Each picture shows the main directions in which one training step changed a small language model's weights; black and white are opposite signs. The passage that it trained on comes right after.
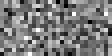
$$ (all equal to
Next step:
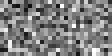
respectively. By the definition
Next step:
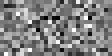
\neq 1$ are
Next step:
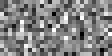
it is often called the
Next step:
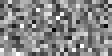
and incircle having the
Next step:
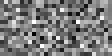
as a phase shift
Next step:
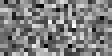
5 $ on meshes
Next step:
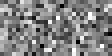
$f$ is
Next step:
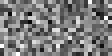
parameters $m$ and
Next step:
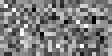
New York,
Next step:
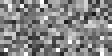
natural'' energy space
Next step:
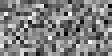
the pair $I$
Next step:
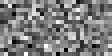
not regular. Recall
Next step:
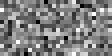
{\cal H}$ is
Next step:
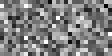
let $K=
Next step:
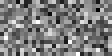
group of roots of
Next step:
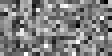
to a subsequence,
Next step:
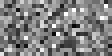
its mean squared
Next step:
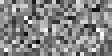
present note, there is
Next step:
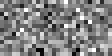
depend on the choice of
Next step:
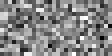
call the dimension data
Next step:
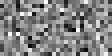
the quality of the
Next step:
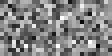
and $K$ be
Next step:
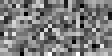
with the property that for
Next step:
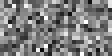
We first consider the case
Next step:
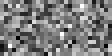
of the method has been
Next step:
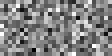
\vdots & \vdots
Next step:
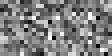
$X$ is either
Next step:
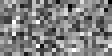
such that a more
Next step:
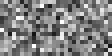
by showing that this
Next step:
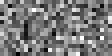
can be interpreted as
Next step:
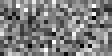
is parallel, hence
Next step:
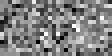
necessary condition based on
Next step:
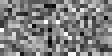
is estimated and shown
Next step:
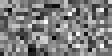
is given by \[
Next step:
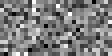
contradicts to the choice
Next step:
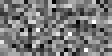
Systems Using
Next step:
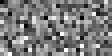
coefficients. Although we
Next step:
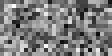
formulas on the
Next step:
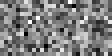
end of the display
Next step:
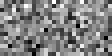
To state our main
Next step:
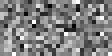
in the sector of
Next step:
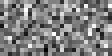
x$. This is exactly
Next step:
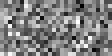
The proof of the following
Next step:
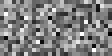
operator topology, the set
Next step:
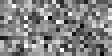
approximation space. We first
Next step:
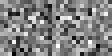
and replace $\gamma$
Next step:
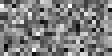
C\text{ for
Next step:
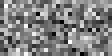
function is used.
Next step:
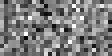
random variable with finite second
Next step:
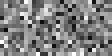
of instability which may
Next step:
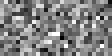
of [1], where
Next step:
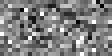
Similarly ${\rm
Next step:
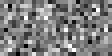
at hand and for
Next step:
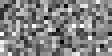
22]. We refer
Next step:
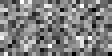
an elementary direct
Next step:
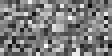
the argument into two
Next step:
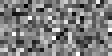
invoking our
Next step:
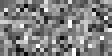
uniformly distributed on
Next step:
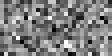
zeros and positive
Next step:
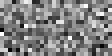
data set. In
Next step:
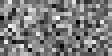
the theoretically
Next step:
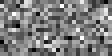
five species of
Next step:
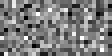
\{ \varnothing
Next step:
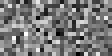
edges of $\Gamma$,
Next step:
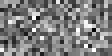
\langle p,
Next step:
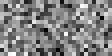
of the characteristic function
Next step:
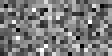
in the idle time
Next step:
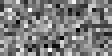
T}$. By an argument
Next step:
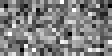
understood as the
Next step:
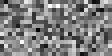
of a ${\rm
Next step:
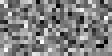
forces. If
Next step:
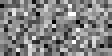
1 truecm
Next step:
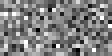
denote $$\forall\ a
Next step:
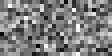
do the recursive
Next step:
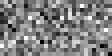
We write $\Pi
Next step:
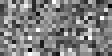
case we have \medskip
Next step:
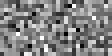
the derivation of the
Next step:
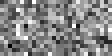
adjacent either to
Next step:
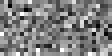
the trees for which
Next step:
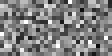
set $W$ exists
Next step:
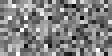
approximation of the true
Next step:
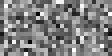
function $f$.
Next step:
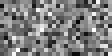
any step size satisfying
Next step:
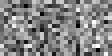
we recall the definition of
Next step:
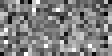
it to process nodes
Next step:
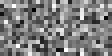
functions. Fundamental properties
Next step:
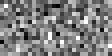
fractions) can be
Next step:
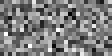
next two definitions.
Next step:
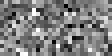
proof and refer to
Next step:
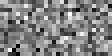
|X|$ such that
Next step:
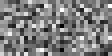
the same result for all
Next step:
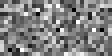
a value function (see
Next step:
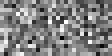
A$ are available
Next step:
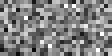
beginning of the
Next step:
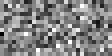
of the actual
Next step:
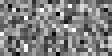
handle it would be
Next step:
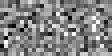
the type of an
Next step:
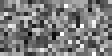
the data is the result
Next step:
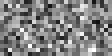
of the invariant state,
